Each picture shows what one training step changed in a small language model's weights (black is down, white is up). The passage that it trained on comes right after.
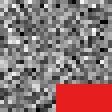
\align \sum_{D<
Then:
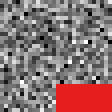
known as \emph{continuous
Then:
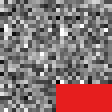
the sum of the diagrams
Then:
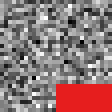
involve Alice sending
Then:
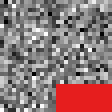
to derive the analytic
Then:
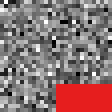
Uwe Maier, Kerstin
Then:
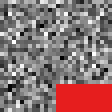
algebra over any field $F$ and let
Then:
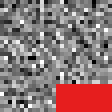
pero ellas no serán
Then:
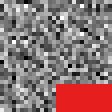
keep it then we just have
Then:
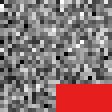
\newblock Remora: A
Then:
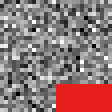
surgical procedures in dental
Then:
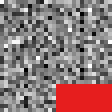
\cdots\nonumber\\ &&
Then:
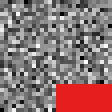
yengil emasmi?)
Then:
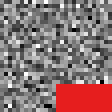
optimization \cite{adam} with
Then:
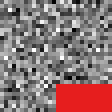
first part follows. The second part
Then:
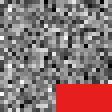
дитячі книжки
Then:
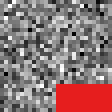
We deduce that $N$
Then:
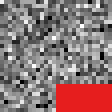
& hypre\_ParVector
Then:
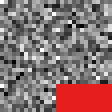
Kehutanan Kupang
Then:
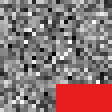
component and the creation field,
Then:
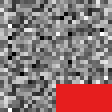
the stable to unstable
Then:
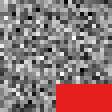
We note that \begin{align*}
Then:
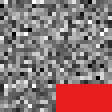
of the two possible ways to
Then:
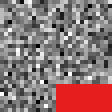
spectral sequences of perverse
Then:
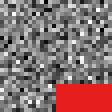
корелювати з
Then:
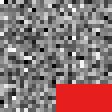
component we obtain a trivial
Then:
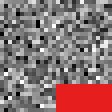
que algunos de los
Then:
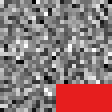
definiteness, the
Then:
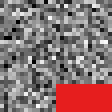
с ребенком
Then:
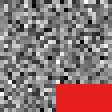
y el comportamiento que
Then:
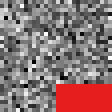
section, we briefly discuss
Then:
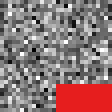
the surrounding overdensities.
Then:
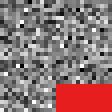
curve denotes the time
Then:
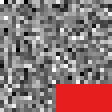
vanishes. This gives
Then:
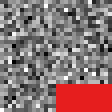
value being sought out for
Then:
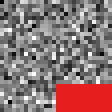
aligns directly with several
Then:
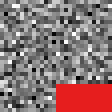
ta'limning quyidagi
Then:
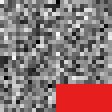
propuestas tocantes
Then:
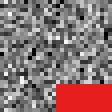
that the correlation between mass and
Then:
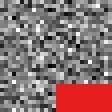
să moară »
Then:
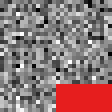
разных форм:
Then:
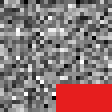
stories provide a
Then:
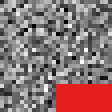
$\partial\subset \mathcal{X}$
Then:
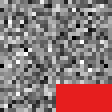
these over-estimate the resolution
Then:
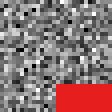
\subsection{Assets are
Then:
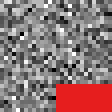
present a two-particle
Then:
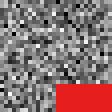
indices. A small number of
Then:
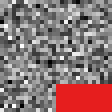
andere. Dies stellt
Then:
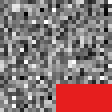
certaines économies
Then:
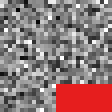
behavior is only weakly
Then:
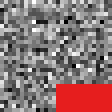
at larger breaks.
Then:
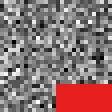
existence of regions with a
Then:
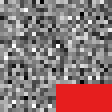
admits distribution boundary values on $
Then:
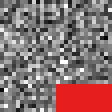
resto da vida em
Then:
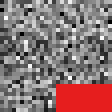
in the ATT sample. For
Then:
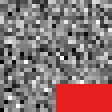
$KL$s is possible to
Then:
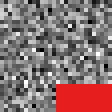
familiar with renormalization
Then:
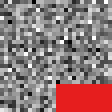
the experimental techniques.
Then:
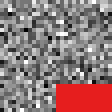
Fig.4 displays the effect
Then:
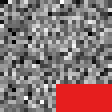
which appears in some extensions
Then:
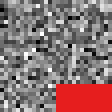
near the photosphere to
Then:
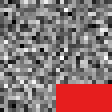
The based color is brought to
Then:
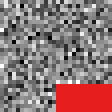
sufficiently large, the trained model
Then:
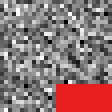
We have \EQAL{
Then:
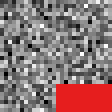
falha, progresso e
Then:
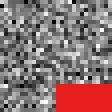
the Spacetime Algebra, and then
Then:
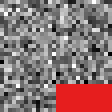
бўйича и -
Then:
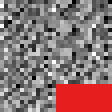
e é com esta que o
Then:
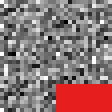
fuzzy objective function
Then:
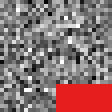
the right, $\widetilde{\M}$
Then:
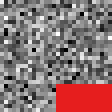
Kharkiv State University
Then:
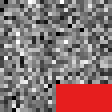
is 1.1kV and the
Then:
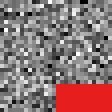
is summarized in the following
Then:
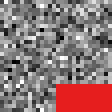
self energy calculated before
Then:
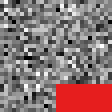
\end{align} where we have used
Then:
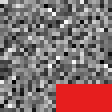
çalışan tek
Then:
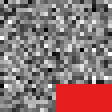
como a presença de
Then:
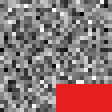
workers. To minimize
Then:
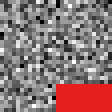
recognition models by
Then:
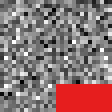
the exact solutions are known
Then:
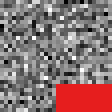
of queries on which the neural
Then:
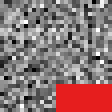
states that $\sum_{n\leq
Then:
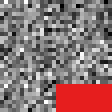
derecho humano a
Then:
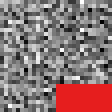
\nonumber \end{equation}
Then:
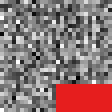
79,16% Dari data di
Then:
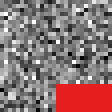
a solution of (\ref{st1}),
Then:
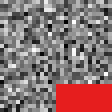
(iii), the derivative of
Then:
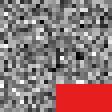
point was set to $P =
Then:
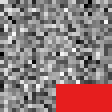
\ref{fig1}, where all functions
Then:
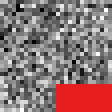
two states, takes place as
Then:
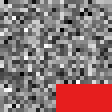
Uchinchi ta'sir -
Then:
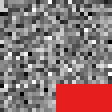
those that oscillate
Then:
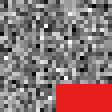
cerebelo), el que de
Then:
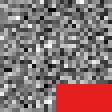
que disponibilizar
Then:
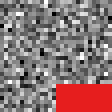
fluence ($\phi$) for the
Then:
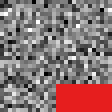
Journal of Obstetrics
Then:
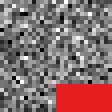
visualizations \item A set
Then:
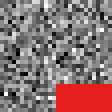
appeal to the preceding
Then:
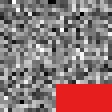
is grateful to the
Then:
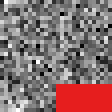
Nacional, Brazil
